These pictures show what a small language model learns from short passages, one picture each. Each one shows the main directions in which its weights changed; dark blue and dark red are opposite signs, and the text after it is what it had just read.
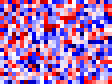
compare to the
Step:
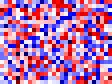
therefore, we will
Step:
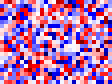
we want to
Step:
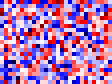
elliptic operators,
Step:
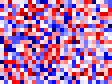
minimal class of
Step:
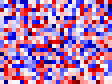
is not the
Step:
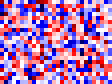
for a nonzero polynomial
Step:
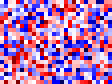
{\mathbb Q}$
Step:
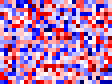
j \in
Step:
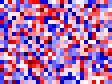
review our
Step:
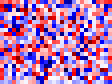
of tangential
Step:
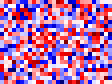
we get that $$
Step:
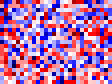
We also claim that
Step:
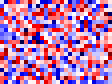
before continuing.
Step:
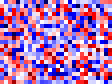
like that of Theorem
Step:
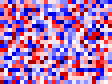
and a normalized
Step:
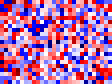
is left for the
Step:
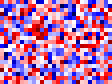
a problem when the
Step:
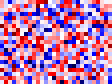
state and control constraints
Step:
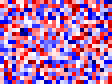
have been and
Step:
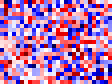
\proof Denote
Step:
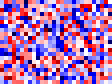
as fibers of
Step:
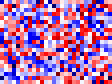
\ ds
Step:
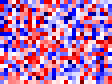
$P$ to
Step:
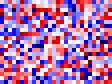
one of key
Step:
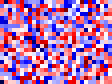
field. The
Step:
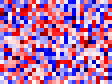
the parameter spaces of
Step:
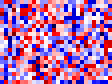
the computational complexity
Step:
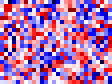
$\beta$ and
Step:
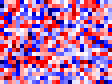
authors consider the
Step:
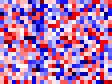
a projective class.
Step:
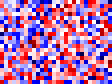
\infty]$ is
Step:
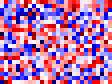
degree at least
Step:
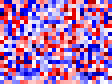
the property that each
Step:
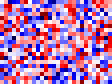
$\mu$ with
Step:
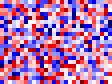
with Jimi
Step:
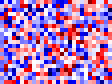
its quantum
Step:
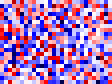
of occurrences
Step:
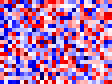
$ has mass
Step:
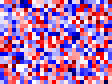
have been studied in
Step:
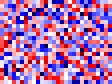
realizing the
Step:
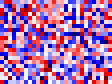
the solution cannot be
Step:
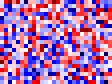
$\Delta =
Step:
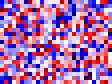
is homeomorphic
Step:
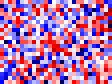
M$. In other
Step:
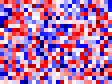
^+$ means
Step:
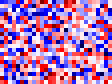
different value of the
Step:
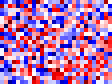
$N$, then
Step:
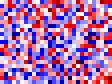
example illustrates that
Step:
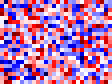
some normalization.
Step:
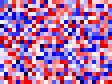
approximant chain
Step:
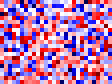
the global section
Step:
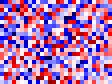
to evaluate
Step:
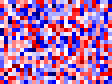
both of them.
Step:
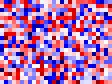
is the same as
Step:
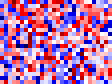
set $E$
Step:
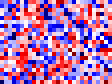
part (b)
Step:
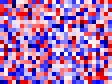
odd) or an
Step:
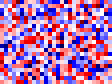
geometric conditions:
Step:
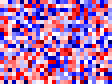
element of their approach
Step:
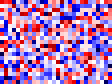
only if its restriction
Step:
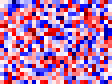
\vdots &
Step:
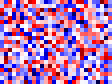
about some examples of
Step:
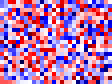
denote the two
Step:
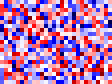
with the fact that
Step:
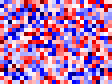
at the point
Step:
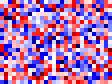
To illustrate this
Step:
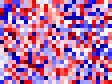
the Fourier
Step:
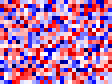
In this case
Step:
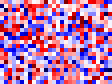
of notation, by
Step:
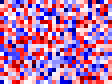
noisy +
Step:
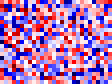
of the following
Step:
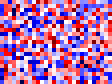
and the last from
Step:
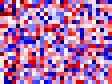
solid and
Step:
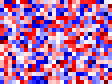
is a permutation
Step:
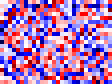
get the following
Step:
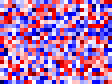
give an example of
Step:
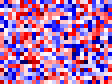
corresponding to the
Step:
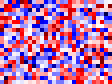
$G$ is
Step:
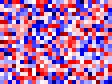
nonlinear systems. As
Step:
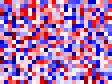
the cases for
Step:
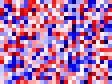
the unit sphere
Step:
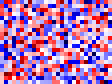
if one begins
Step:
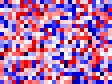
corresponding to the finitely
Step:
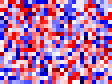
function $f$,
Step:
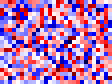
we arrive
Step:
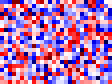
admit almost complex
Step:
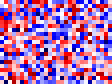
theory of Markov
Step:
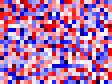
in hidden
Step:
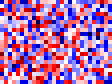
is an isometry
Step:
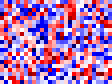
a function of
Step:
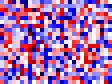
is at most
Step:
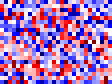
wedges like
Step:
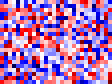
Learning in
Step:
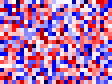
\\ h \wedge
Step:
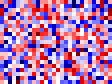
We find that,
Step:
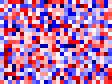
variation and
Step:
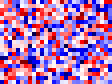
suffices to show that
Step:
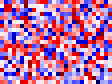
as the leading
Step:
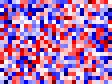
its center stable
